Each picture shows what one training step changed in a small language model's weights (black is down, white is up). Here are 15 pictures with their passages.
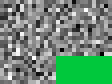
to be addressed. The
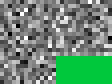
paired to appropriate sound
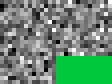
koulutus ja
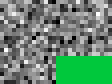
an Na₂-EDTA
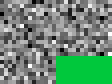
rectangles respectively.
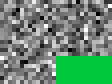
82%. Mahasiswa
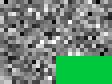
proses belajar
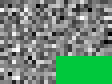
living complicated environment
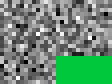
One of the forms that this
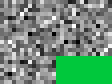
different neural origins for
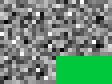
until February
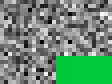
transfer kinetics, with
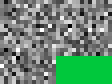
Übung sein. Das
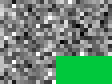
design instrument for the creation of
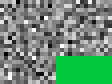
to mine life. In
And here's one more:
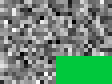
study explores the profound
